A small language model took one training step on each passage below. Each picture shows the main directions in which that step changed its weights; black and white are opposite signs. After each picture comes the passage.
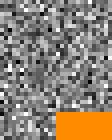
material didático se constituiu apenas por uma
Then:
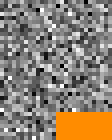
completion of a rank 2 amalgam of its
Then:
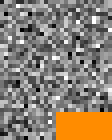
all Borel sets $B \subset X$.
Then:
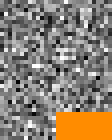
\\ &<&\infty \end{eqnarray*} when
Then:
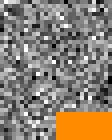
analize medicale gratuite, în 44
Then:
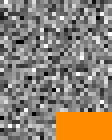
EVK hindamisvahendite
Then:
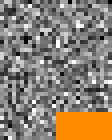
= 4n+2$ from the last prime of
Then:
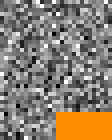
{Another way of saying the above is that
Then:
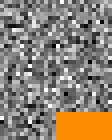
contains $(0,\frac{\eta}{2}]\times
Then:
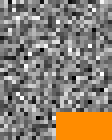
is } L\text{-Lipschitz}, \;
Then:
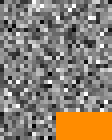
optimizes the real-time energy management within the
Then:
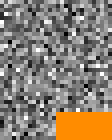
for some regular functions $\varphi_M$ on
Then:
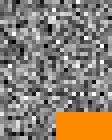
$E$ such that if we have*
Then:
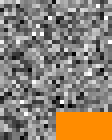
residents well-being. Keywords:
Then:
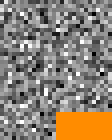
clear which one to choose for interval evaluation. However,
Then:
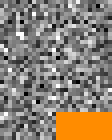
қадриятлар негизида
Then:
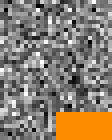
capaz de ofrecer una respuesta al sentido
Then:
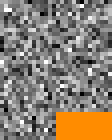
foydalanib test topshiriqlarini yaratib
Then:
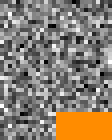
$C_0({\mathbb R} \times {\mathbb
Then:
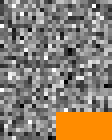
та Сампсоніївської церкви приходило
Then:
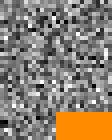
проведенного анализа по потерям
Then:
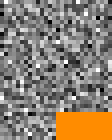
$A\sbst\N$ such that the
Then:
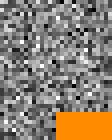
\allowdisplaybreaks \begin{align}
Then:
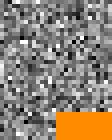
complex setting, one considers a sum of radial
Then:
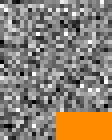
Numerical methods need to reflect the conservation
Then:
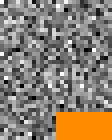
пригнічення бур'янів
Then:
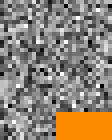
expansions for $\tilde{\delta}^{(i)}_n,\
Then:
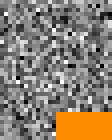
Botticelli (immagini di
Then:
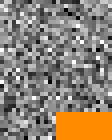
apply the stability of optimal transport plans to conclude that
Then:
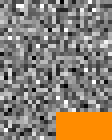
e os representantes da empresa Riachuelo
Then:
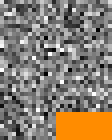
N$, and let $S$ be a set of
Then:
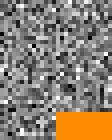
katta ahamiyatga ega. O'quvchi
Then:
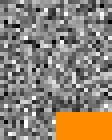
(2011), o coco é um ingrediente
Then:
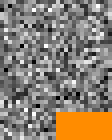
capaz de contatar, reconhecer e criar
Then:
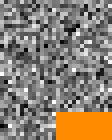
for $m\in M_g$ and
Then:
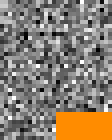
закріпити повноваження органів
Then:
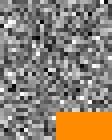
we first number all the basis function which vanish on the boundary
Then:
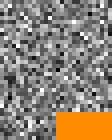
of the PRC and is aimed at the
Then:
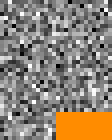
sea. However, it is far from obvious that a
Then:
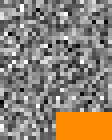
estos objetivos, al igual que los problemas
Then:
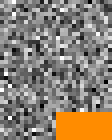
boshqaruvchi o'rtasidagi huquqiy
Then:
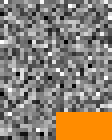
pode ser determinado desde o início, sendo
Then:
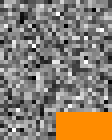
este nivel de educación lleva a cambios
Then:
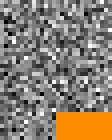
Odatda kishi o‘z turmush
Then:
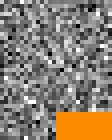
is $F$ with eigenvalue 0. \medskip
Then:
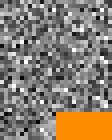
\longrightarrow \mathrm{\bf d}_1^\S
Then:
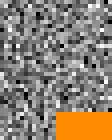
Scuola Norm. Sup. Pisa
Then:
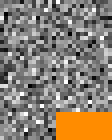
و مراد از این اصطلاحات
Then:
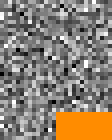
representan los actores más comprometidos
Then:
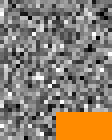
دانشگاه الزهراء
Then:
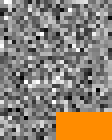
\B_\j^n$ since the phase is
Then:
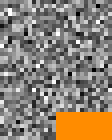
plazo de siete años, salvo que la
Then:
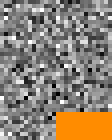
$\Omega = B(\vp_\star,
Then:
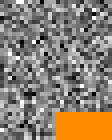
{\bf Definition 2.9}. {\it A
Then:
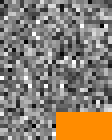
Mala Mala Virgo Mala Mala
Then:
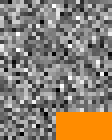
{\it On Approximation of Normal
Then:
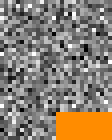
[0,\infty]}$. (Or repeat the
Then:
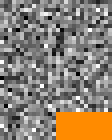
Perret's tower in the number field case, one
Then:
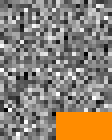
of kings, the injustice of
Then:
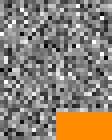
University of Management. PETUKHOVA
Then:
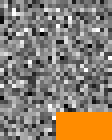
every other cogenerator$^{[11]}$. By
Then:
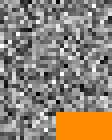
interest. \ \textbf{Data availability}
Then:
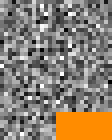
даҳрийлик ғояларини
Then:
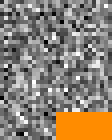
$\theta^i$, on $Y$, is the
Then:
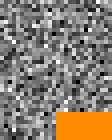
in a similar way to showing a separable
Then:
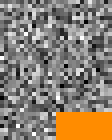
cohomology rings: \begin{equation}
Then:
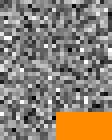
\mathscr{X}$ can be seen as an ordered
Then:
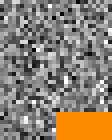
density exists and $p_t, \nabla
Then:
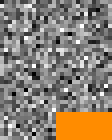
can be given by \begin{eqnarray}
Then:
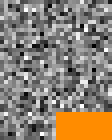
pregabalina a dosis de 150
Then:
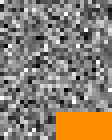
acompanhamento dos pacientes.
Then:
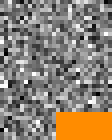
representation} \end{figure} \noindent The graph Figure
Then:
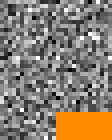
Desenho das amostras selecionadas
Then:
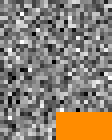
estimates on the speed of convergence in the CLT
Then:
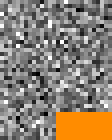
wereldoorlog is een Centrale
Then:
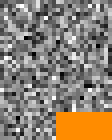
por parques *onshore*. O relatório da
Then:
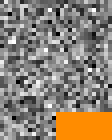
is in dimension $<n$ for all
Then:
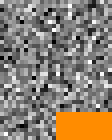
казалось, что каким-то
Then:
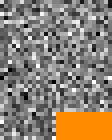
$G_{R,S}$ is a residually finite
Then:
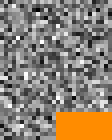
pensamento crítico e reflexivo diante
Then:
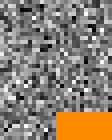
procesos, percepciones y contextos relacionados con
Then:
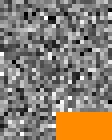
that there exists $l\in W$ such that
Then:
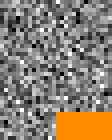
б. 6. Жураев Ю.А.
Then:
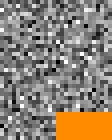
ichimlik, meva) abstrakt
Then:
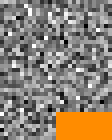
a mais severa, enfrentada pelas
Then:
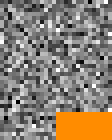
España en el marco de las revistas
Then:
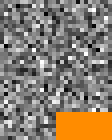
integral we use an asymptotic expansion of $1/\sinh
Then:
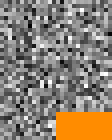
a\Lambda(A) \end{equation} for
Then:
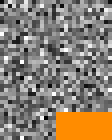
la zone travaillée. Deux autres
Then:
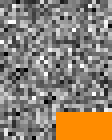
Fermat quotients, Gauss sums.\\
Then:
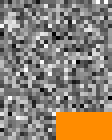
конференция "Библиотеки
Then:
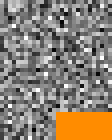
respuestas diversas y originales
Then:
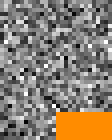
case of sheaves on $X$ with coefficients in
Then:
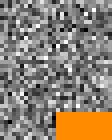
a_n k^n\ell^n +
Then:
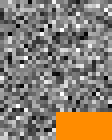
the data-driven model can reconstruct the manifold
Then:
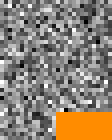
to this case, the full embedding of the theorem
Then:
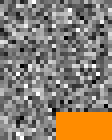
$G$ be simple and $V$ irreducible with the
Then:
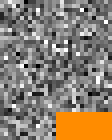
непосредственно особых экономических зон
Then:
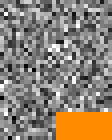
then $\nabla f_{k}\cdot\nabla
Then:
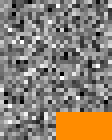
bosqichida turibdi. Xalqaro
